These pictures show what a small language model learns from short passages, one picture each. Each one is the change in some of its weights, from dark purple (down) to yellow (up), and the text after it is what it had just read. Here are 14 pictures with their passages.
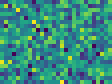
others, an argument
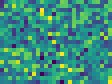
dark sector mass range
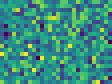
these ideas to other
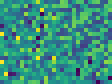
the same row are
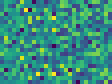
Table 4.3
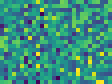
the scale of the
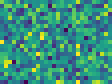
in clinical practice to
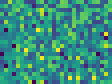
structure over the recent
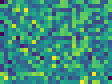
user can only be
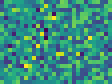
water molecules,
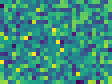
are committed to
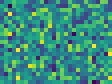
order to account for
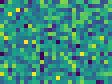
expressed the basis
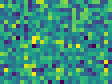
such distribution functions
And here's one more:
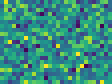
from Fig.3
